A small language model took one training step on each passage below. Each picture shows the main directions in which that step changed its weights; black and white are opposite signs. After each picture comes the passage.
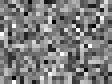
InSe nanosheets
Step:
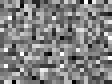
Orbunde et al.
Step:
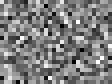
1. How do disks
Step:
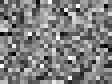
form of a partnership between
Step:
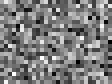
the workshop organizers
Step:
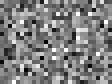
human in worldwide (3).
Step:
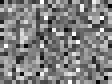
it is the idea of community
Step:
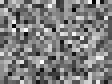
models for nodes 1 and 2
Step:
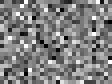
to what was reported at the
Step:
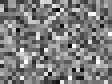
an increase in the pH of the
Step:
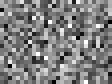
the k-mean algorithm's
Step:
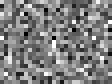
online resources including society
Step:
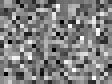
Electronic Commerce on
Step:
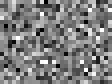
of the financial corporations
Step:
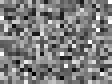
French Living Lab
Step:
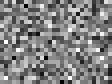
and Practices Does
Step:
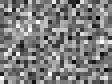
under low and high magnification of
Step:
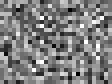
test results. The frequency response
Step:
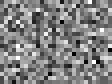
is observed that government schools are
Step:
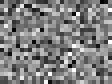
from investing in human capital
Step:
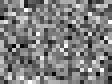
H. On uniqueness
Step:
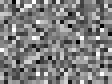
time, reagents concentration have been
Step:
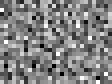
the network of a dynamical system
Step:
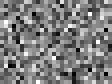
and meta-analysis,
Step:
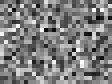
interface material (Figure 1). In
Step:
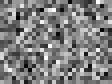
for Intraday precision
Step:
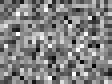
included in the study, with
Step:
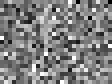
the thyroid profile,
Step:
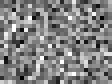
fraction's variation has higher
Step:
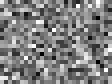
a particular test resource.
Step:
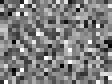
in the previous discussion.
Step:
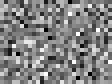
previously mentioned for the
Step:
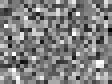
healthy females,
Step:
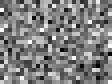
the development of agriculture,
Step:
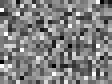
a planned action, students will
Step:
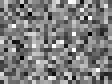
to Mobile Platforms
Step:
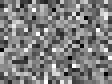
and Structural Health
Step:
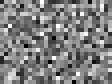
just achieved. The low
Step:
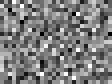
and the extraction solvent is
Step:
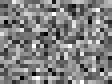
rare veins perforated
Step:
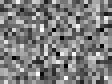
MMB, FAR,
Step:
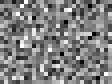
to make a recovery in the
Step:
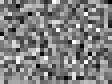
Temperature Distribution for
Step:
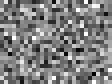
Ass. U.K.
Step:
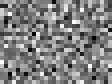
resources of the hive from a possible
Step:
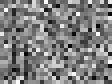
accompanying with
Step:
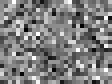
for due-date deviations
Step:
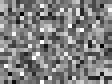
delivered to the west
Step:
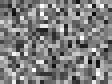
its protein contribution.
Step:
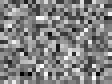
not necessarily attributable to
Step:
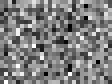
integrals by partial fraction
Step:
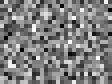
principle was selected to realize a
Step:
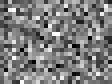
structure “c” of the
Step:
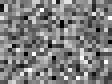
og Sogaseli
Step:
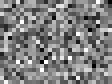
prescription? 35
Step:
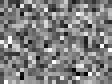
set of words input to the
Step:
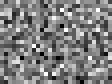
increasing activity among libraries
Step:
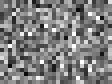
risk of failing.
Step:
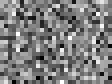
harmful flora.
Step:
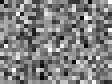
and visual attention,
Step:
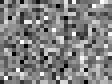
while reducing peak GPU
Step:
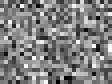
calcite and flower like complex
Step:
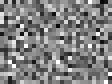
zines are small DIY
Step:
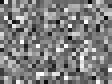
Some areas of notable difference
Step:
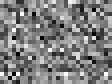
contributes to HFpEF
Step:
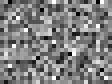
etc. When dealing
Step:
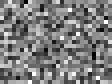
1 shows destinations
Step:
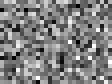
portions. Readers could
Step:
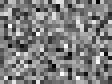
economic growth. The analysis was conducted
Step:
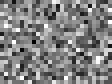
of EU member states.
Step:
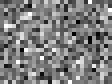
values, extractive values, and
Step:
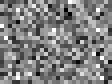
event is categorized as
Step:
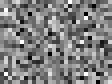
composition of ASNs
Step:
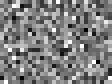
I always envy
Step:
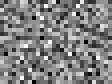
at last and Mayamma
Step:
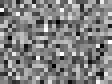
a technique which is useful for
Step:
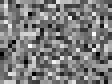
pass the watermarked
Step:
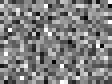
no guarantee that the
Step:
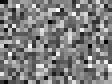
air added to maintain
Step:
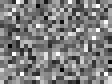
enzymes were found in various
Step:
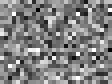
statistical rigor in
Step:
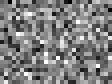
self-standing methodology that
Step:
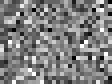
using descriptive statistics and
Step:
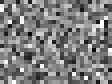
Using IPFS and
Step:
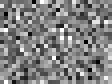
a complementary activity.
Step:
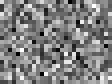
on features of the technology
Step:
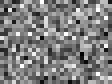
linear models [8, 9],
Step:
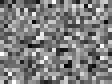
be instilled from the top
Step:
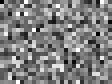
in Information Technology
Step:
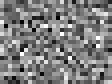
Donepezil +
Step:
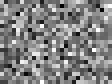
between 50 Ma and 30
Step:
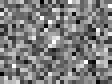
this the total remaining energy of
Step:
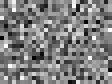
for rainfall stations,
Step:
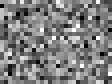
education and computational thinking in
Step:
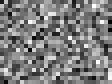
ion approximately 6
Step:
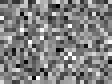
not limited to information transmission
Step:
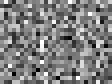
fractional crystallization and
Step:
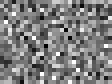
only establishes the foundational
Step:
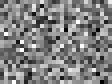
and heard a voice
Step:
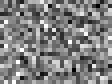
properties of the surface.
